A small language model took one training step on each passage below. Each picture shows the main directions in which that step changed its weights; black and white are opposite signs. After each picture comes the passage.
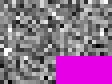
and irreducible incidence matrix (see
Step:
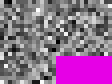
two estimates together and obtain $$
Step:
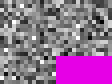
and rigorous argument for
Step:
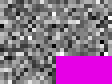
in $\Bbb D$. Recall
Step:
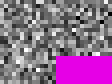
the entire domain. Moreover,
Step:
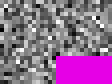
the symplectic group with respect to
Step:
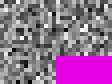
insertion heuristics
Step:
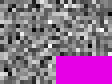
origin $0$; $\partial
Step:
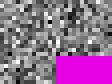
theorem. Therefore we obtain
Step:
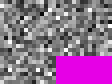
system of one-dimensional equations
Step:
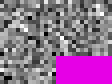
we conjecture the correct threshold to
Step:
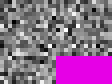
there were introduced and explored
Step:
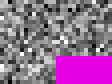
be written as a sum
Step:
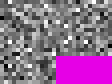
be clear that the fact that
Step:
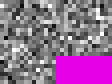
of $p$ distinct irreducible
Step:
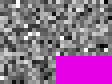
same color, the formula given
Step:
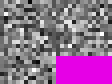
of California
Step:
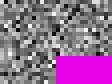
in weak formulation. Our strategies
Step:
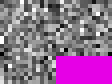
of the present paper is to
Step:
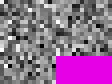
to another area where the theory
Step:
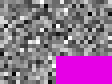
\in \hOm}
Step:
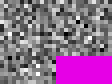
in the data set, meaning
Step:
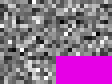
obtain: $ \|F
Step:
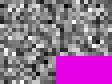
$ is of order $
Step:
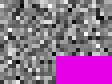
of $x$ except
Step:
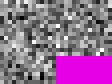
\end{align} Since
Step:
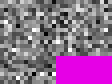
word-differences seem to
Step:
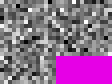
goes to zero, thus results
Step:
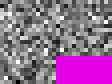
definiteness, if
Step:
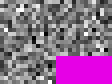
as $D$ is a
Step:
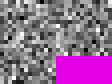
\end{equation} On
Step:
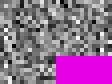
and is the denominator of
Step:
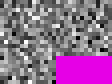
subscheme with respect to
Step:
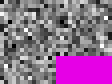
to ask whether the expected cardinality
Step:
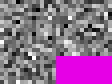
problem. For example, in
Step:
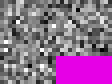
representation of $\G$, with
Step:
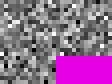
\ad F\right)$
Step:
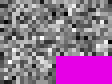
for $r,s
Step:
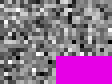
dispersive PDEs with
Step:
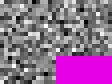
three approximation methods yield similar
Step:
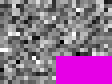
simplicity, we will use
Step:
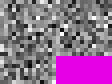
un entier $m$.
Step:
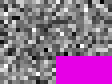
support during the preparation
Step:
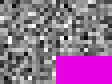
obvious but indeed follows from the
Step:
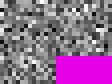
lower semi-continuous function
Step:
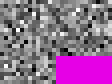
their combination. Also, the
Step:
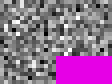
process and it is possible to
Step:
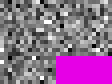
all Newton polytopes are
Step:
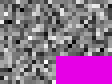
physical string theory. In the
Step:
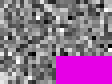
all but finitely many primes
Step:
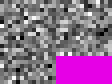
\lim_{r \to
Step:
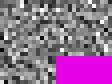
diffeomorphism of the normal bundles and
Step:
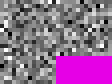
mu eqn} valid for
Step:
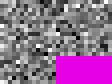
$z \to \infty
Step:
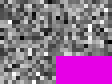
size to be as large as
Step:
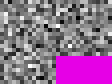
\bsrem We note that
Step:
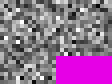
propagate uniformly the
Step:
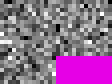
Jensen's inequality to
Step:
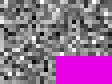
$\kappa_S$ is
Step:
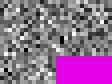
smooth nonconvex problems, the
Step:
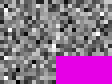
model the impact of fire
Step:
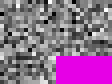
zero Lebesgue measure.
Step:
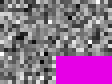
\partial M).$$ Consider the
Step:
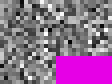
of all orders -- see
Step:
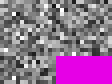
Hence, for the general case
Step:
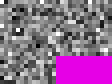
If $n\geq
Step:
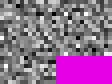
projection-closed family of
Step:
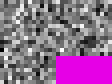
is a matter of very
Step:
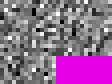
interval should contains only one point
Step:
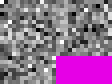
to introduce some terminology.
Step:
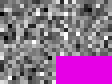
would also enable us to address
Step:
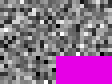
\py \left(1
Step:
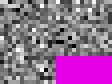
fluctuation is of
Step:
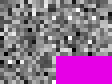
this is essentially the only example
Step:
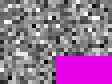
we will see how to use
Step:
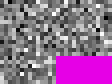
1 - \theta/A
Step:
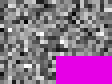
a unique continuous deformation $\hat
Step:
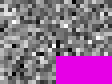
about his question. We thank
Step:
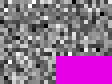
JS + SJ +
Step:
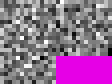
algorithm for solving the SSP is
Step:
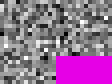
considered. Nevertheless,
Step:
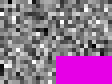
logistic distribution with location parameter
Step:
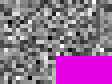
are zero, and we get
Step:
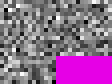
extensively the classical techniques for
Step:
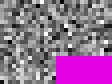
and $III^*$. Fundamental
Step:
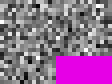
exponent $1/2$
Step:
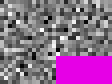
forms $\om_\la$,
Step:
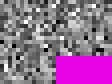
we consider the distribution of complex
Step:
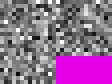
Thus, since all vertices in
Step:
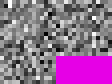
conditions at $x =
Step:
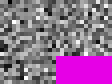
how $\beta$-sets are
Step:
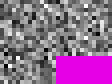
to be larger if the process
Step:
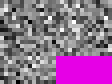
and quadric bundles in odd
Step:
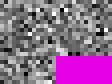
while along the bottom edge the
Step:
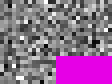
one zero between each consecutive zero
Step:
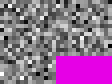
one sees first that expected
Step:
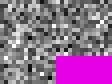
$M$. This allows one
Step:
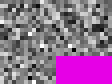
$K$ may be large
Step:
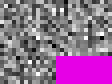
the linking number between the
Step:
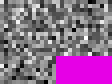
is impossible. It follows
